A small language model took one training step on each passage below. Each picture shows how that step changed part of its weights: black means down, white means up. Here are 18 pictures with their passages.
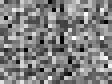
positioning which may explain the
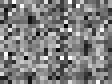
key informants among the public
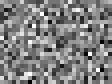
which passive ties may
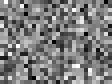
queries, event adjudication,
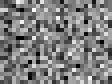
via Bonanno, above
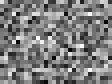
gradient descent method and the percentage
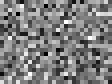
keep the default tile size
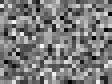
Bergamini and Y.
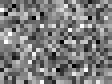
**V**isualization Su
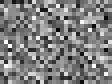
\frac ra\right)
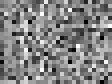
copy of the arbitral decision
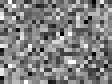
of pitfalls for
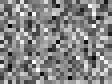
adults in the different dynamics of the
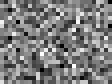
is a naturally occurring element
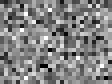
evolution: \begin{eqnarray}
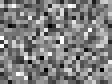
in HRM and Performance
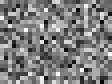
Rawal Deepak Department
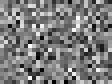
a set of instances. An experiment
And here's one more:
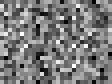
free-running LO (9
